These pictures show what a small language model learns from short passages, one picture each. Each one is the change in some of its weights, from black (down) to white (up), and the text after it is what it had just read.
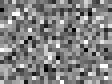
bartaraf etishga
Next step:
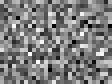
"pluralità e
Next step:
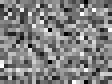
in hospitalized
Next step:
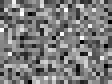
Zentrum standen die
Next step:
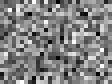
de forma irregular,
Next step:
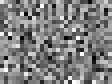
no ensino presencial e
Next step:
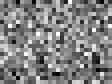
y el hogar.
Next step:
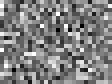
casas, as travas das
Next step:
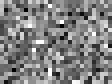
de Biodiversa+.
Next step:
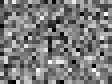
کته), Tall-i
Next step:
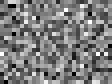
et situés dans des zones
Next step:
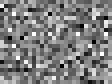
s'agit alors de
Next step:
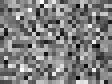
%) et surtout en
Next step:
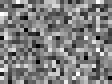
The bright side
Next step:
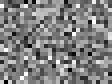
Laser de Baixa
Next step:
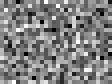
в 1.2 раза
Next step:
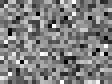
мита на нове
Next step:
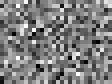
fibras PET,
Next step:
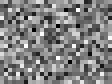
su gravedad y la
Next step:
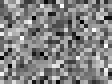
условного предложения
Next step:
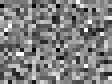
incluiu, a
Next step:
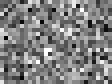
Феномен книги
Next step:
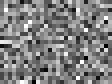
objetivos possam ser
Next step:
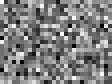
positive developments
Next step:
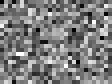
organização, provisão e
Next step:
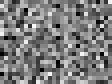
e a destinação
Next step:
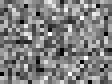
Agentes Comunitários
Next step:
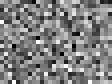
сматра и приход
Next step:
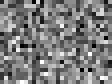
generierten Daten
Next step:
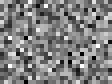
Shu boisdan ham
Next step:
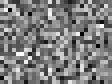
pre-tratamiento de la
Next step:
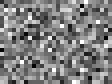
em grupos para resolver
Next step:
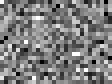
educación de calidad. La
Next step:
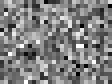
жизни общества.
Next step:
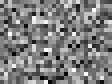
Узбекистана за
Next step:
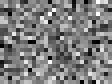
ushr, fitr
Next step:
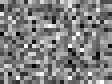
йиллар бошида
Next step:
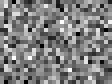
Л., досліджуючи
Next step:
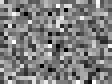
estereotipos y
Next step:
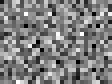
dispositivo menciona,
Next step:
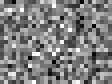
indicate how closer
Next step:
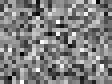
ma'lum darajada
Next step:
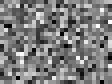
de novembro a 3 de
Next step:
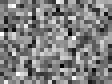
каби инвесторлар
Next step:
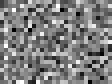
in our country in
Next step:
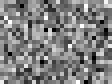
seria desconhecimento
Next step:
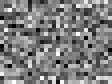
o‘zini o‘zi
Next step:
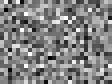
(2021). La tradición
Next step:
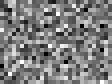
تكن قد
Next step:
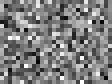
Padmawan et al.,
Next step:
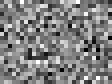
также определяет
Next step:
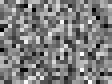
penunjang pembuatan
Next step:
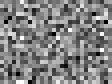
potesse usare la
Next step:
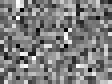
un estudio de la profesión
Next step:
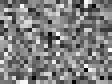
propia situación, uno
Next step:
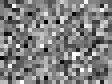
seus currículos
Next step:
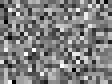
registro ou validação por
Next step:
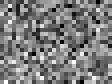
olish uchun order,
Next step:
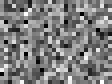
Introduction Le contexte
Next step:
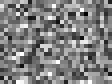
accesibilidade. A
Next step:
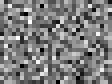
Nem sikerült
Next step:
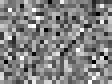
is different.
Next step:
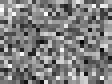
ligada con la capacidad
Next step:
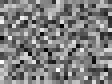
chiqarilsa, ana
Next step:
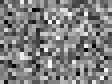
pada media tanam
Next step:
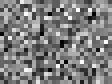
odob qoidalariga
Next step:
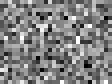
wenn es gute
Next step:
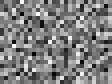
'leer van de
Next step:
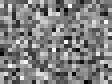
harakatini normal
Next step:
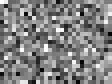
advocaten een
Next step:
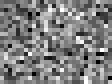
по сентябрь,
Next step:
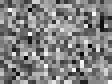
за время активных
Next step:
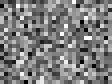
o estudo dos efeitos
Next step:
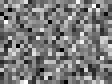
mahallaga yanada
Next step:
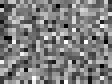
بھی سات
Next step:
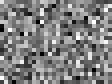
markers to optimize
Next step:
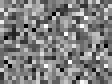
Identidad Institucional
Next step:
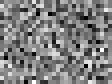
do que na clínica;
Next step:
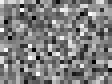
Ginkgo biloba
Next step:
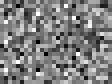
tenglama $x^2
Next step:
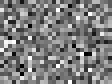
kasb etganligi
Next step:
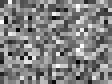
Özerol et al.
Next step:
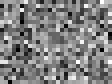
suas flexões. Em
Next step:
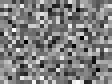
di grande interesse
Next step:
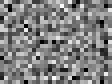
qui est utilisée pour
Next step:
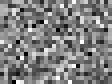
Es wurden alle
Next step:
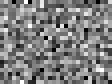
quyuq so‘zlari
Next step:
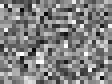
ensino privadas do
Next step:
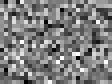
de aula há
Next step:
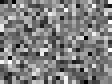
serviço, e,
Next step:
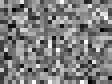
соціальних послуг
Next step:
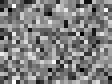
terhadap norma
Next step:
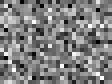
Schulwege und
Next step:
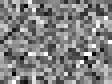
anos, professor.
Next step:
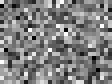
janeiro a março
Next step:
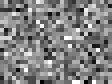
desarticulação institucional
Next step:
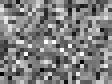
e empolgação ao
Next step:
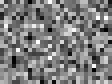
биологик фаол
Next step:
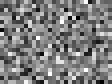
lirik kirish
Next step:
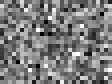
management on production
